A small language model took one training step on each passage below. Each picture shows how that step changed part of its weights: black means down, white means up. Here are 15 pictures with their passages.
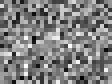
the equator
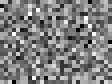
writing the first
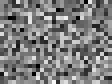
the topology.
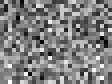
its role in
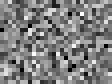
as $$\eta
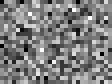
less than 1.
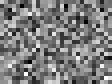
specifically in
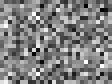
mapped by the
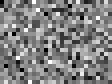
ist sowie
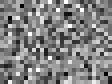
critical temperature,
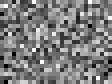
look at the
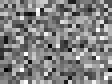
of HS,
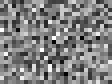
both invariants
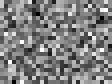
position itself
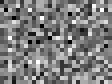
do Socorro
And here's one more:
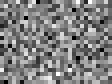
and\ \
